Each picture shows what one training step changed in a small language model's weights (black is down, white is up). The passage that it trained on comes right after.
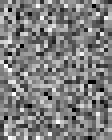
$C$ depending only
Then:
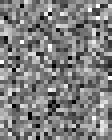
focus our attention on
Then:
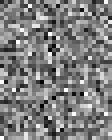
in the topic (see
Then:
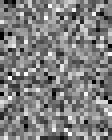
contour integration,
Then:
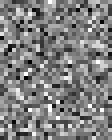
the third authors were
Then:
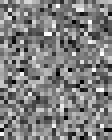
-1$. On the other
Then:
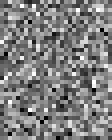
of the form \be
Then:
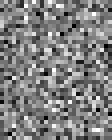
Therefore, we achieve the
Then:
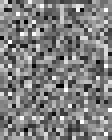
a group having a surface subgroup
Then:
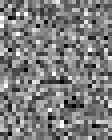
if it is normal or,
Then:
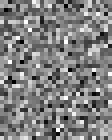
conditions: (A1).
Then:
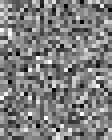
interval of existence $(0,
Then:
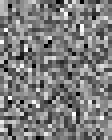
effort has been
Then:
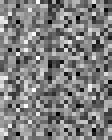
i t s i n r
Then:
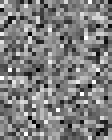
the additional requirement that
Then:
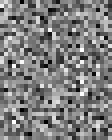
both~$f$ and the
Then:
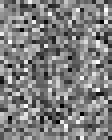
any morphism $f: X
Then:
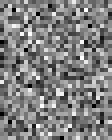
\end{equation} where
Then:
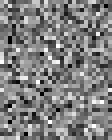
process mentioned in the
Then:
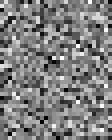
the solutions of the equation
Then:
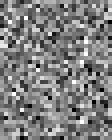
under $\pi$ and
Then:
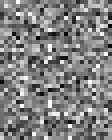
other quartiles.
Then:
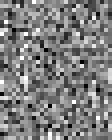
holomorphic curves (Propositon
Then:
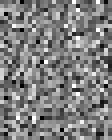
bodies asserts
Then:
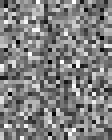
implied homogenized
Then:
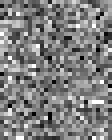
largest integer such that the
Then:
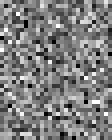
this formula becomes the classical
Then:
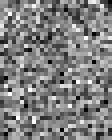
banales sur
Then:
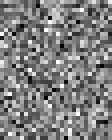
are equal and independent of
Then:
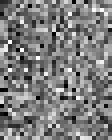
day. The units
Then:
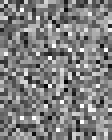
is a Hamiltonian cycle,
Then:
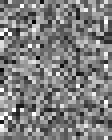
meet under a positive
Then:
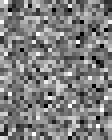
precise description would follow from the
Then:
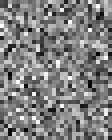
the ambiguity
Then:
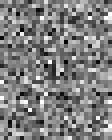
(which appears only in
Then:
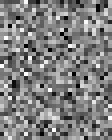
developed by Paul
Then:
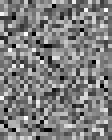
of the commutativity of
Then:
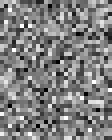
we give the next result which
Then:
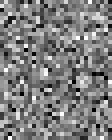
the image of $x$
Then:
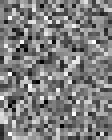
+ \Gbar_k
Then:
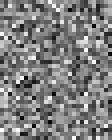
almost Abelian Lie algebra
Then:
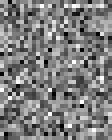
general interval censored
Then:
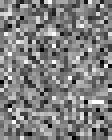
$D$ defined by the
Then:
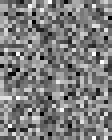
a quantum flag
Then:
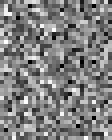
number of natural numbers appearing
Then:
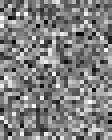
if we denote by the same
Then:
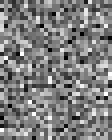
in Theorem 6 is best
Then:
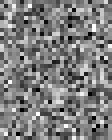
of the numerator and
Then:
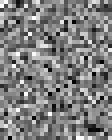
prime to $b$ for
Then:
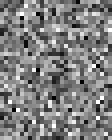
To prove this, we
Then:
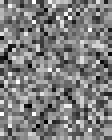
the next edge spaces. So
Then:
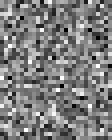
$H$. In addition,
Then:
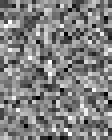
last lemma, all colour
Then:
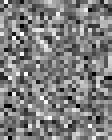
and $\Gamma_0$
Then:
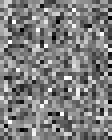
unsupervised learning
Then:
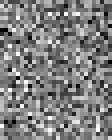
within certain limitations.
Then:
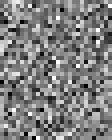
heat kernel in dimension
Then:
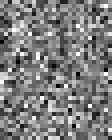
sparse features
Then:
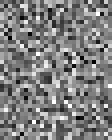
for constant orbits, we
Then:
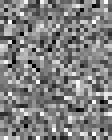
1$, whence, by
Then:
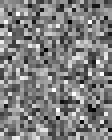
related to the trapping
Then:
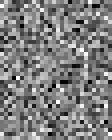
solution to have a unique local
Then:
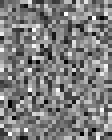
constant on $\G$,
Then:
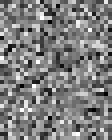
the one hand to an
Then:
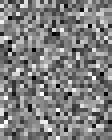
into good approximations of
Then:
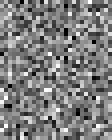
with prescribed singular
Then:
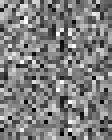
\[ \begin{split}
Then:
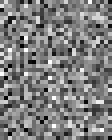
the bounds for the appropriate
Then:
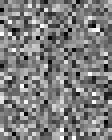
line fields spanned by
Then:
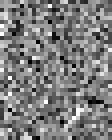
summation on $k$
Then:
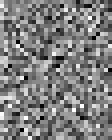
Gale Evenness
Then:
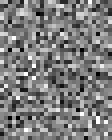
The first point can be
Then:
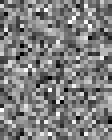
and (ii) hold
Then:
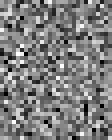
$T$ consists of operators
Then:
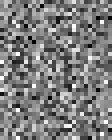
complete. \vfill
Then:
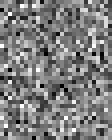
a simple fact of linear
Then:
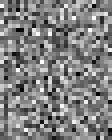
course, every linear permutation is
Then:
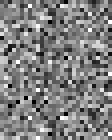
the idea to proceed to
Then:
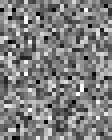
where of course $\dim
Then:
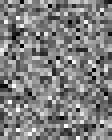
ROM basis. \item
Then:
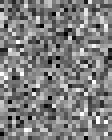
in polynomial rings will be
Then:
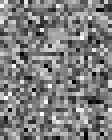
independent of $T$ and
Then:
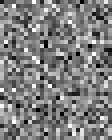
calculation using the lists
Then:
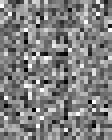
define the following operation,
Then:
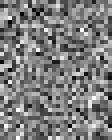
\subset Q$ of the
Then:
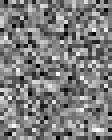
by tuning the
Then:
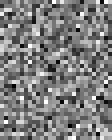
"A tour of
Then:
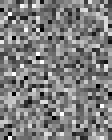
a very large class of
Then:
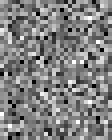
structured subset approximations also
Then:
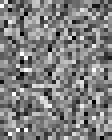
value $\beta = 1$
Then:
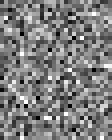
& 1 - \epsilon
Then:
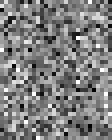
the hyperplane whose elements
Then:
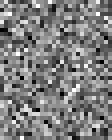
length. Let $k$
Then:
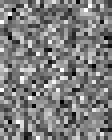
Y. Tang are with
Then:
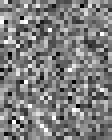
curves $c_i$
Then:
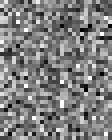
have a common adjacent vertex
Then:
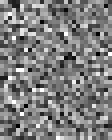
equivalence class of fillings
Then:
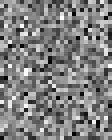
a complex analytic extension which belongs
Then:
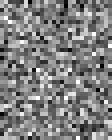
satisfies \begin{align}
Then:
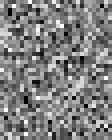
element-wise for all components
